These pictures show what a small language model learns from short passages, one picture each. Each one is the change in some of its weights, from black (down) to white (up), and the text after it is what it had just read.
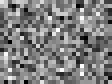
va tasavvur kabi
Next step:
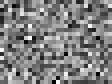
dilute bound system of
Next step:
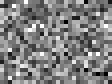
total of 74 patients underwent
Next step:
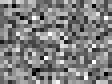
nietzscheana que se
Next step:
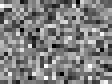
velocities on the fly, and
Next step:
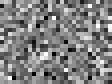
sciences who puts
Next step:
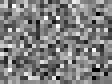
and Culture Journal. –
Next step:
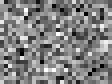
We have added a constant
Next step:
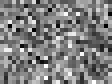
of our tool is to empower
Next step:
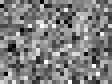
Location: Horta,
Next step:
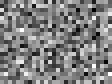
to generate distinct
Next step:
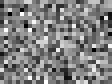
Indeed, one can show that
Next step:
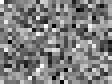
institutes has gained
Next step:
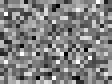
the lower figures indicate
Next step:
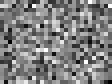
them to the world of work in line
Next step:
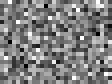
taking into account the ratio of the
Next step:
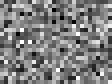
is predicted on the basis of
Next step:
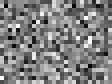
analysis. Fisher Exact test
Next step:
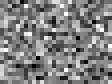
equals the number of partitions
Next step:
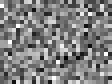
tanto, en el grupo
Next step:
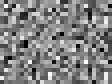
years, drug-based
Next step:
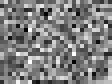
an ATS which leads to
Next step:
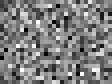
travel documents EOA
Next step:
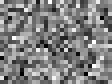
and XCAT datasets are generated
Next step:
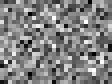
Delta method Finally, in the
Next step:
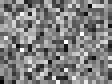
to reduce the number of fields by
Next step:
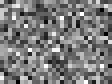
of the network, we show that the
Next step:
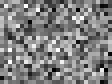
P. Vivarelli
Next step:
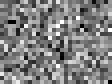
produksi protein nabati
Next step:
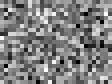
at a global level to design a
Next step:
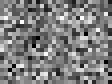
step, whilst the temperature can
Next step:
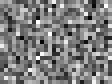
rather than density fluctuations along
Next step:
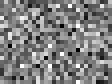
61% preferred
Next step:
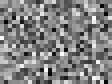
de esta patología. Estos
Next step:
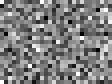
does not contain full 3D
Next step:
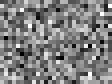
crude ethanolic extract
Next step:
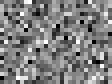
this research is to train an
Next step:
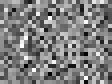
nomidagi O'ZMU
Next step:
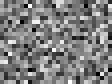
some affine parameter $\lambda$ and
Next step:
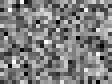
condition by high content of soluble
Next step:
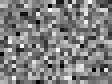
We thank Scott
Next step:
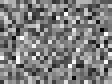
dough stage and relined
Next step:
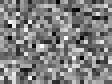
Landsat 8 operational land
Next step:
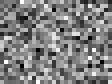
and incredibly complex
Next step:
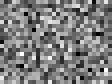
and uses 2. Document
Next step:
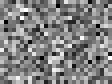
H. pylori were also
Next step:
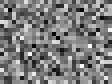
posição ocupada até
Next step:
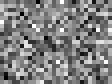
MCH value typically indicates the
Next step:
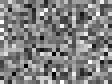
que se trata de un virus
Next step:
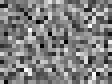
only the PDF,
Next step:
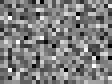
was used as input data, given in
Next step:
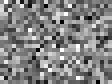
\wedge c \neq
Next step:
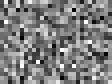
— по делам,
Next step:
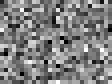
to be used by interested
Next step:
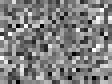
specific heat, (b) the
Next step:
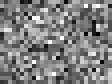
capabilities to perform multiple tasks such
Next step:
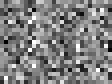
the ECMWF
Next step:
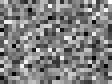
hisoblangani uchun
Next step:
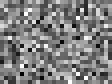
Keble Road,
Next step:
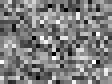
Daardoor wordt
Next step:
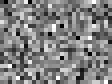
Acoustic spectrograms
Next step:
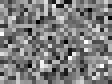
requirement than auditors. This
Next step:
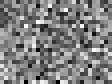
privati che esclude il
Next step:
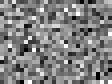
+ 0.5i$) and population
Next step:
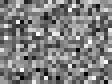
- does it interact with other
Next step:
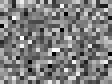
yanada oshirish
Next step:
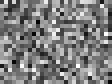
ortadi, ishlab
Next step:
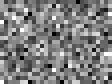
The means of communication between
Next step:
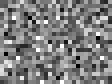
retrospective one that reviewed
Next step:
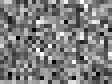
less than 1.25, and
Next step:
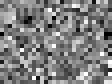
and consequently mostly
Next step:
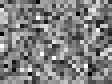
logarithmic plot of
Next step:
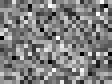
de geocronologia
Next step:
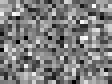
prinsip mavjud
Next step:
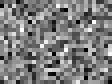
a perfectly transmitting
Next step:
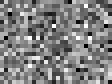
Program, Universitas
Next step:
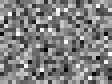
with the stars represented as population
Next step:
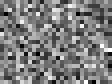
of the Vatontas
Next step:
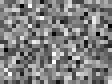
(dotted line) and 10K
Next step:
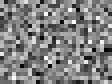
ieder op hun eigen
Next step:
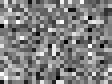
iluminador, que
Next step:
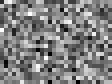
established code of sexual
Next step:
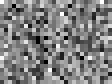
system, the V-AV interaction
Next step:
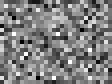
of MDEO-11,
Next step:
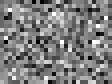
causes a decline in the output
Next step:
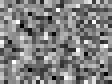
in 100ml of solvent
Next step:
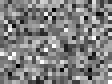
defined by source and target coordinates,
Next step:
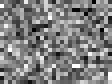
installation, provide visual
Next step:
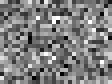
ko’p ertalabki
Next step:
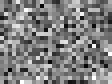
to be heard, so the
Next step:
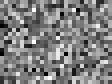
corto el número
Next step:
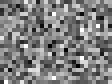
were observed with at least 3 spectra
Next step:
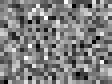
mother liquors some more of
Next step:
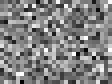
need to be demonstrated via numerical
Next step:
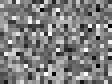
de 16 de junho de
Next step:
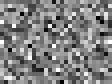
STF, isso não
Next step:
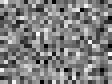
also propose methods for subtracting
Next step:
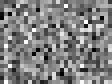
members of the expedition
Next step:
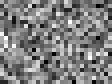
lors du Festival
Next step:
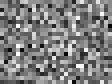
direitos como o
